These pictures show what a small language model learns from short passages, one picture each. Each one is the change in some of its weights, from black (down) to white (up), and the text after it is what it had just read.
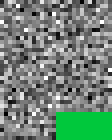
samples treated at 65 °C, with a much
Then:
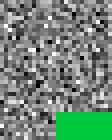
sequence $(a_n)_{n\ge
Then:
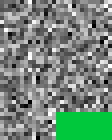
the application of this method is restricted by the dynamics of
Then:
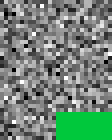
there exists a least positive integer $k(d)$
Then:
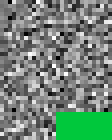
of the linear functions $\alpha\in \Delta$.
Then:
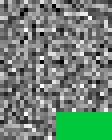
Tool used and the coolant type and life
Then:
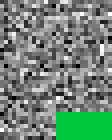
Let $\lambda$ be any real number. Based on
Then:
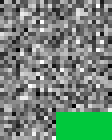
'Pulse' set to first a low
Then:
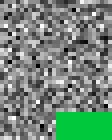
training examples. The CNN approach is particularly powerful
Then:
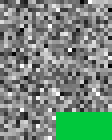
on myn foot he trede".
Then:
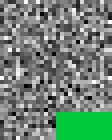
and very recently, on the thermal and electrical properties.
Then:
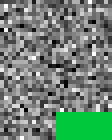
system}) allows to compute the $x_n$,
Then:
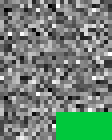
Heard Music), the novels
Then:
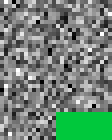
of these roots is 'known' in terms of the
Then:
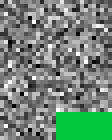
all } n\geq1. \] In particular,
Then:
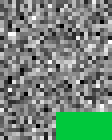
responders was Mr. Randolph
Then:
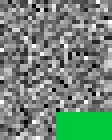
like a CPU, analyse them and send
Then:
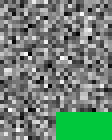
is beneficial for improving durability and increasing the
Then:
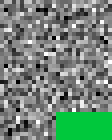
By analyzing the Quark masses series and the
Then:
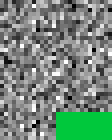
A cannot be in the first or second place, B
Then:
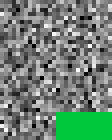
be accompanied by the effective involvement of not
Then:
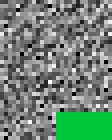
of structurally diverse organic compounds found to contain
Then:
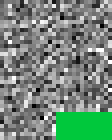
ciple of stability of law'.¹⁵⁶
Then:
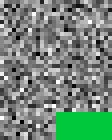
even. If Y starts the game, then Y
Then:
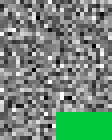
and metaheuristic techniques are predominantly
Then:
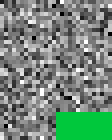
antimagic total labeling of $G$ with
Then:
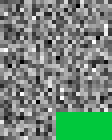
progression from instructional to independent reading levels and
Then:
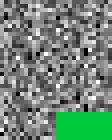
goals. - b. For best practices for school
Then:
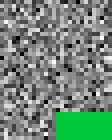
asymmetric exclusion process, and a recent
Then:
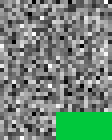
generated by paths and $(Q,I)$ satisfies the
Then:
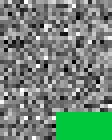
To overcome the limitations of traditional detection methods, such
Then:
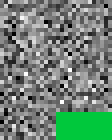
Pic}} \def\ker{{\rm
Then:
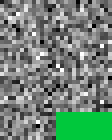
conditions corresponding to Figure 17. Hence we conclude that for
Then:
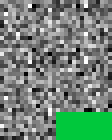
all acquisitions were conducted in the θ –
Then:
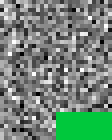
families were identified in the genomes (Fig.
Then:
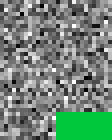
and 28 days of curing. Compressive
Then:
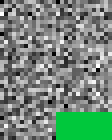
graph $X$ with $n$ vertices,
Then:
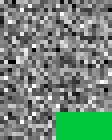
PC/ Laptop/ MacBook
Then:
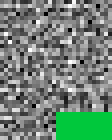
insecticides (Gubran *et
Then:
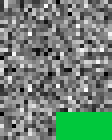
all factorizations $AB$ of $Q$ into
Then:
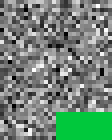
$v$ \cite{GNS}. In this
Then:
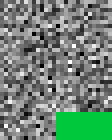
and more aware of the actions they need to take
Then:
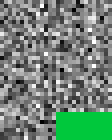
but sounds abnormal 3 Speech is understood
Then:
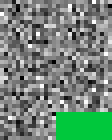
be processed at the server and results will be
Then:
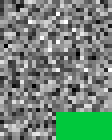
not in the group $$\langle (0,0)
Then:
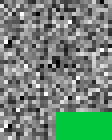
than the true value, and we are sharing much
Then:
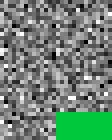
F0 shape at accented syllables
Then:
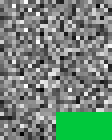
questions and answers): textbook. /
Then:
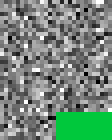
graph}% \author{Dirk Oliver
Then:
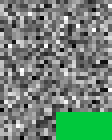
This assumes that the observed radial velocity extremum
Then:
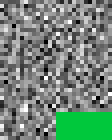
solution. The penalization scheme considered is defined by the
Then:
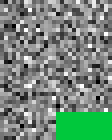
and application behaviors on the LTE network
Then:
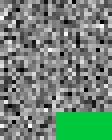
are defined by the network administrator. The other
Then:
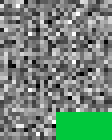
fixed point theorem, $Q$ has a fixed point
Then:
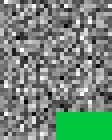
The first assertion follows easily upon observing that a column
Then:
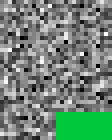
model-free control regarding the control of switched
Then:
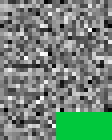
Received: 26 May 2022; Received
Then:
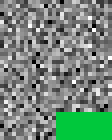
uniqueness and existence of the model solution have been proven and
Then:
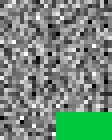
preprintnumbers, amsmath,
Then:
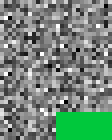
AND A GENERALIZED
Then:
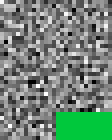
use of registers, and implements only
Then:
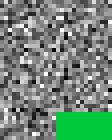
Imputation, Non-response,
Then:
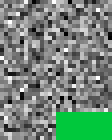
Dive and Desire Related Stressors,
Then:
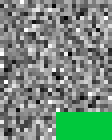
approach outperforms existing actual LEACH,
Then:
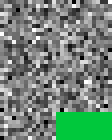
be answered before one can develop the digital
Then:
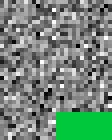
An extension of the obtained results to the case of systems
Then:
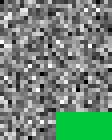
not true. We define a family of linking parameters
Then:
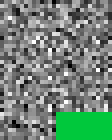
this classification helps to make explicit that recessions
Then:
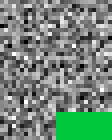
and Quill” tool in Minecraft.
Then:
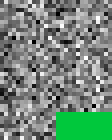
quasiperiodic function after lifting dimension may exhibit
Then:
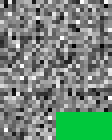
genetic diversity stored in the National Gene Bank
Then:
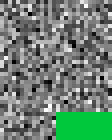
Harvested raw materials are delivered on
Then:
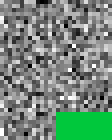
seems to us more natural in the context of dual
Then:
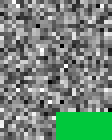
of Hijacked Journals
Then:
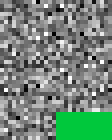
de frecuencia simple. Para
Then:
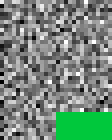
a type of random access memory (RAM) that
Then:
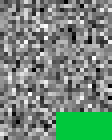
static and molecular dynamics approaches. The provided data further
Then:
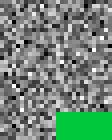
interval $[a,b]\subset\R$. Let
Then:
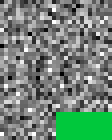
rigorous derivation of the basic reproduction
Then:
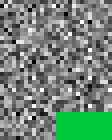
18 % for C-R-C mix. In
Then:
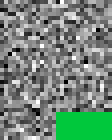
sum of finite dimensional $\bbq$-representations of
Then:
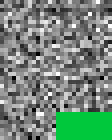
not only a mere scaffold of Systemin
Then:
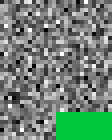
overcome the distinction between ‘communities
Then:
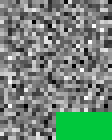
class from {a,b,c}, the following
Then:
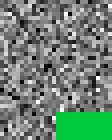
represent the Von Neumann neighbourhood of the current
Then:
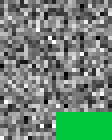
to this unattainable goal. In this
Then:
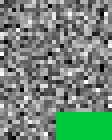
generating the relative topology on $\mc N$ regarded
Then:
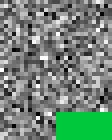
the logistics for handling or retrieving
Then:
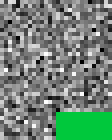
start with $\beta_{\kappa\kappa}=1$
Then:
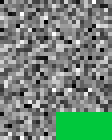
inclusion of simplicial sets. Then the map
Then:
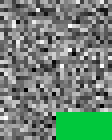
flavonoids and total phenolic contents
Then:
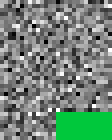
$\sigma$, such that translating the inequality on the
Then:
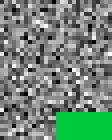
say that $u(x)$, defined on
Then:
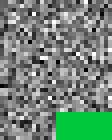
the design and operation of DC microgrids,
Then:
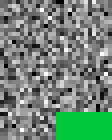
data column arrives, the ridge leverage score
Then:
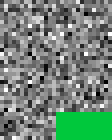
theory of bosonisation. We now do the
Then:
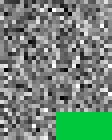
frequencies for computational problems. Take Poisson's equation
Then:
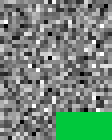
its involvement in CS projects and plans. In
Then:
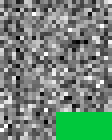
ethical standards Acknowledgments The authors are grateful
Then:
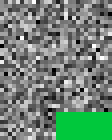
plastic material during the period of intensive growth and
